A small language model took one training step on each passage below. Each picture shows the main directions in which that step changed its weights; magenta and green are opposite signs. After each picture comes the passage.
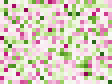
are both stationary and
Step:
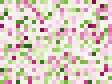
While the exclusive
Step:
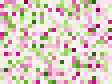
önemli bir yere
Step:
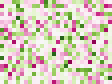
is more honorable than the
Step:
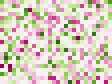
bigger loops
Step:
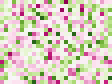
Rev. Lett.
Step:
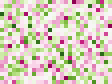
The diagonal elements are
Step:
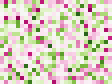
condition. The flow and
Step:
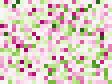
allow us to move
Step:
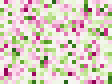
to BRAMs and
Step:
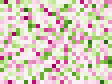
3. Susan Beth
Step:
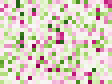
мы определяли
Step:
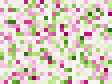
pode ser replicada. A
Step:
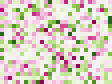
discorsive specifiche.
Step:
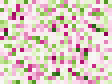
perpendicular to the direction
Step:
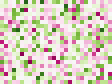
tili korpus
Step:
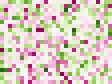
se toman medidas
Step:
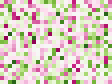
Canfield, and V.
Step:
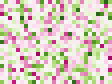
and energy crisis it is
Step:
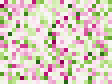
negative consequences,
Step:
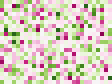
given by \begin{eqnarray}
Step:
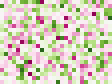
corresponding appearance of
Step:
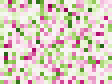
the couplings are drawn,
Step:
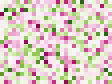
los atavios presentando
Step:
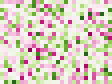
ijod qilgan
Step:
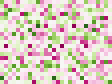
therefore the estimation of
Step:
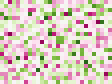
DCEGPO of the
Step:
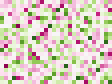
As follows from the figure
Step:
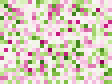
case*. Esse juiz
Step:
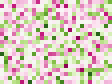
phases remarkably.
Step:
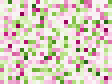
needed. No
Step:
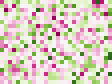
Modern sanat
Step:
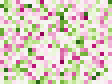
warm mission, more time
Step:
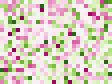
стає. І
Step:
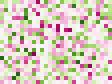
apresentadas pelos
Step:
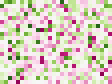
la experiencia de
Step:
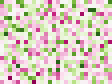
the angular range into bins
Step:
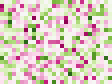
dari implementasi
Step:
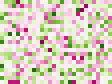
turadi. Bu
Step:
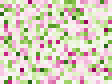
regime. The agreement is
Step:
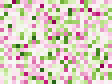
e drogas na
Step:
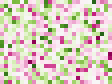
geodesic in {\em
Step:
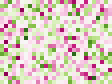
A scale dependent correlation
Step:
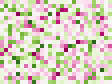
ini menunjukkan
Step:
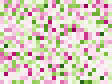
assumed identical per generation
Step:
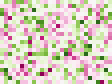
diteliti melalui
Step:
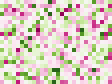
[22]. What is observed
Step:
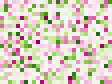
still under the impression
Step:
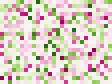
Parpi ota,
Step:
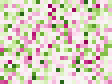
(for some unknown
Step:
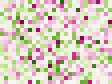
як центр
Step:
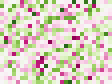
olingan ko'rinish
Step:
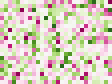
sulla vetta
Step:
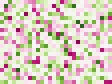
with a single resonance,
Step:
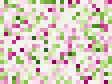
que emergieron de las
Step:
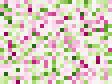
y se experiencia,
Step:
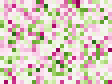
was shown that the gap equation
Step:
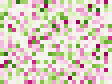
toxic elements or have
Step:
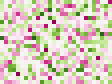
and fluctuations of work and
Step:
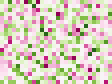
over the resultant warped
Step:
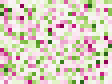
the beam axis
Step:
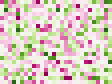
dos grupos e na
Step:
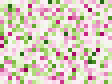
adjuntas, como a
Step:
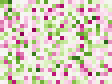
la «dualidad»,
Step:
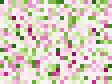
across sufficiently high
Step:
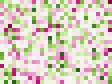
torno a la presión
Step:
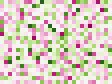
biomédico surge como
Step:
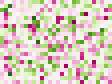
future Euclid,
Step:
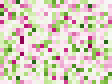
hazrati Yaxyo
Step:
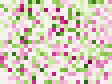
qanday kechikishlar
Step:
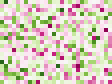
spiking activity of these
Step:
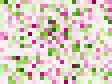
храма. Этот
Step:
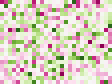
these design constraints, quantum
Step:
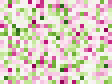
rings with $N_a$
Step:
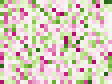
the fraction of the
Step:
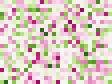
to the assumption of a
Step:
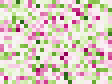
harmonic potential. In
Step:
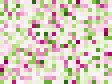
Convective Storm
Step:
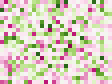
is faster when we have
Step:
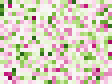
kasbiy faoliyati
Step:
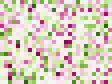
elit az orvosok
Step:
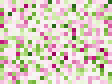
normal FMs the magnetic
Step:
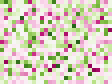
the background from the
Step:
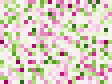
x(t=0)$ defined
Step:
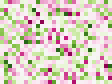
mechanical stability
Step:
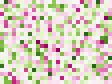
particular, they completely
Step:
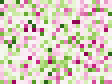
of the spectroscopic
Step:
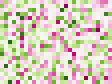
durante um período em
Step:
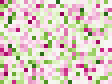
population can only be
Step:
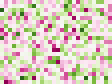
o conhecimento
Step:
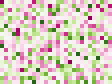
we adopt $\Delta_{\rm
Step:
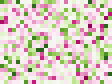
indeed form, once the temperature
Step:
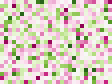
уран, нито
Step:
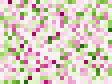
a reeducação e
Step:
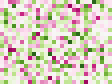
from the mean nuclear
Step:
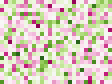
the pacing of the
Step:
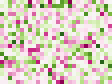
about the events that have
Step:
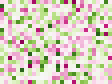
sample of galaxies the
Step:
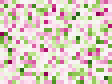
\cite{rb} and with
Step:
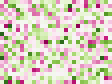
we consider in this study.
